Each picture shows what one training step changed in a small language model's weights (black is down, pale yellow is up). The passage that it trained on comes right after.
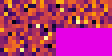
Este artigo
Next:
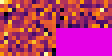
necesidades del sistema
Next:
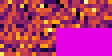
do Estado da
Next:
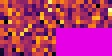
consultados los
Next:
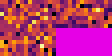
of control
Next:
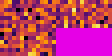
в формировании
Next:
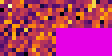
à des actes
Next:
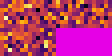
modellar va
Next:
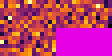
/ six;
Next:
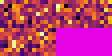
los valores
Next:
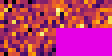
particulier sur
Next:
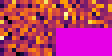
detrimento da
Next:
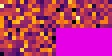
tych samych
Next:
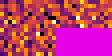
При этом для
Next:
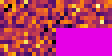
com vivência em
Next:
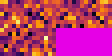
organs of
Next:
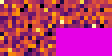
що маємо
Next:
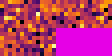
силу, не
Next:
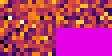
misollar bilan
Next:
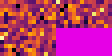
los meses de
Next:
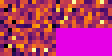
en relación con
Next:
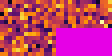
verify that
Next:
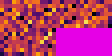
hommes et les
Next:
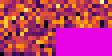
adică a
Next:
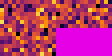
UF. O
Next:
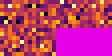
v Rossii
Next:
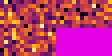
A travers la
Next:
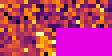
aylanishi va
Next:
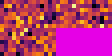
integratsiya qilishga
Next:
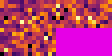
penting untuk
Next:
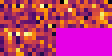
qilishi mumkin.
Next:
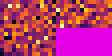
menores. -
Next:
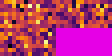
bo'lgan va
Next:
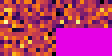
En el contexto
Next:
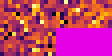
social, resultando
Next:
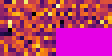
основывается на
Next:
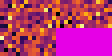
eine deutlich
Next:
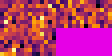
также являются
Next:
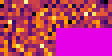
ҳолда иш
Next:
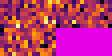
no pueden
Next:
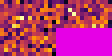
Har bir
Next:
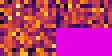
contribuir para
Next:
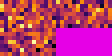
sua equipe
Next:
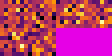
un cuadro
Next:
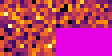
did not
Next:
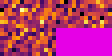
in de metingen
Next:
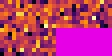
aportar los
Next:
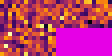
времени с
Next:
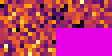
que sería su
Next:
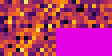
людей, які
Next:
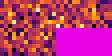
és la
